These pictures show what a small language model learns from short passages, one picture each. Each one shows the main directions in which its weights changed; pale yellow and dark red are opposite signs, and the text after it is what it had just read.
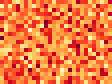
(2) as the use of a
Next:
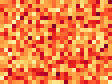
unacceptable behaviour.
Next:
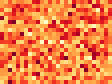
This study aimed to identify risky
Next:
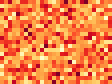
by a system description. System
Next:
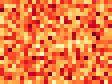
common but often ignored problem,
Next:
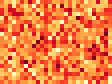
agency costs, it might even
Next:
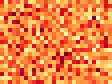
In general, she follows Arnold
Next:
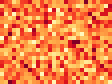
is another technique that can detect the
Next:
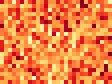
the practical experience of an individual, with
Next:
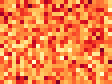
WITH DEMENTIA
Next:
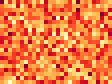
NMR spectral data.
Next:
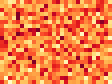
her husband. In the
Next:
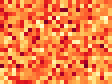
Family Life by
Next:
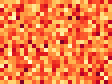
to educate a whole learner to
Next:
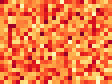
Character quality is one
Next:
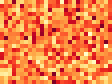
the globe [5], the
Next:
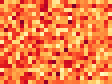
an institution for learning, but as
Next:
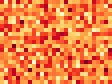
temperature of the palm oil and the
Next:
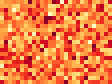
46% showed pain at right
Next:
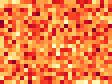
alerts and schedules about
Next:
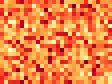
been precluded by low yields
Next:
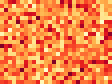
Is the study design appropriate and does the
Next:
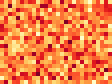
experience in using pedagogical
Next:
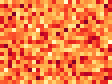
because the worst case of
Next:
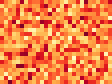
and their negative effects on the environments have
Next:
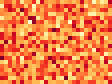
hydrocolloids with
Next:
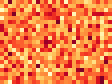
Design drives Bangkok
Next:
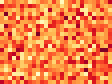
are applied to the vehicle in
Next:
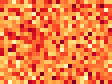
in the diet, excess body
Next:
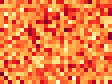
are alkyl groups with two or
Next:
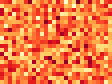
is fed to analog loop
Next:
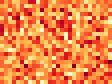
change. In a survey carried out in
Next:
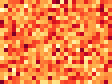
stages of learning, to diagnose
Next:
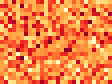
estimator in the presence of
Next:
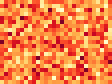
influenced by the surrounding dynamic
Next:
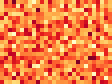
RMSE measures the accuracy of state
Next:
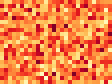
units. If the agent
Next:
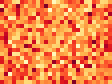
in Appendix A. These
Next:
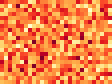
*Tunnelling and
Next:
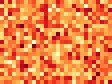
of treatment, preferably through
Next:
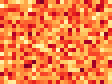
stemming from our HPC
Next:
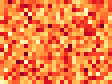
thought it would, my
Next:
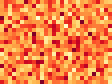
five scores very conveniently.
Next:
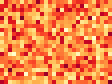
future online forums. These
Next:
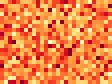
has shown that this population experiences a high
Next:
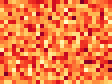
means customizing the web environment according
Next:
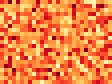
in the alphabet.
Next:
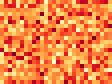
local culture, loan size,
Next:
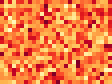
containing low percentage of metal
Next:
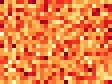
share in the trade of
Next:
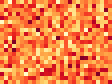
the Kashkadarya
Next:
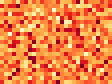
conflicts of interest associated with the work
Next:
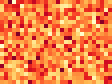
the photodetector,
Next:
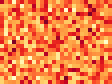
the opposite direction is
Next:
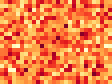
Electron Density Theory
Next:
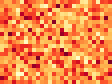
and pedagogical values, ideological
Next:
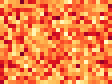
studies to check. Final
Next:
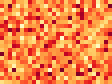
and Annex XVI,
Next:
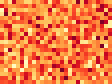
was any resultant trauma to
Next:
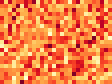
the dashboard-type software
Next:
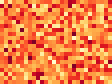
of May and June,
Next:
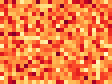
essential survey of the economic literature on this
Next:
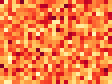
respondents of this study. The data collection
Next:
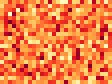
swelling along with discoloration
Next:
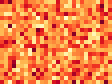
Part One, Metals,
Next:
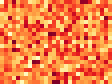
submitting their own application. The
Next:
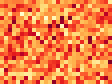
There was no guarding and
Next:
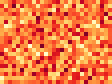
Mellitus Present
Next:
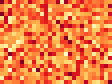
deposits formation in oil
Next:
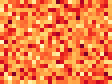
poses significant challenges, necessitating
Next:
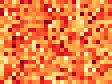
was an important step in creating a European
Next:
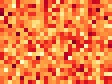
MORALITY. European Journal
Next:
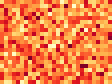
and alternative diagnostic solutions are
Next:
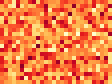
region and therefore a study of some
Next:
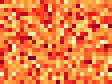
where we work together with people from
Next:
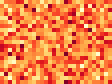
Proceedings style)," in
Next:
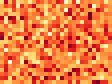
treatment (MSaT)
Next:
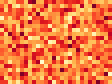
no longer practice your sport?
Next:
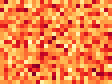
together in making decisions in the family but
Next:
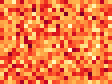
under the All India Coordinated
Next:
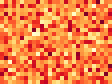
both methods is possible and has already been
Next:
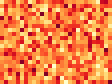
shaping future courses.
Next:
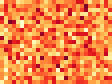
waste eggshell by
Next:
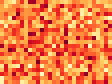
a great option. Sometimes we
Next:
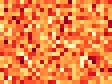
plants in traditional medicines in
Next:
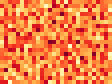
ongoing development of the
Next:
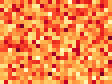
lead to a drop in the
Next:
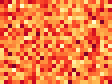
T. Petenati &
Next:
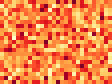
of a project that has received funding from
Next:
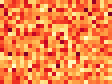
of this research are to pay attention to
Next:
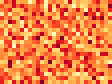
powerful LLMs,
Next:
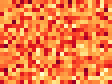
saturated gravity
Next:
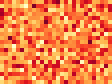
corrects the received word
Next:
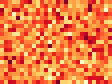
is to make online learning better and more
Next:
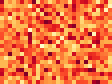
studying in the country of residence
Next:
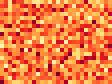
“The servant of Christ
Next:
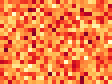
In other contexts, such as
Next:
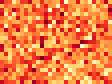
is the key feature for the analyzed case
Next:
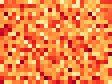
are used to represent particles.
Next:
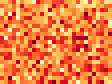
report, plus supplemental
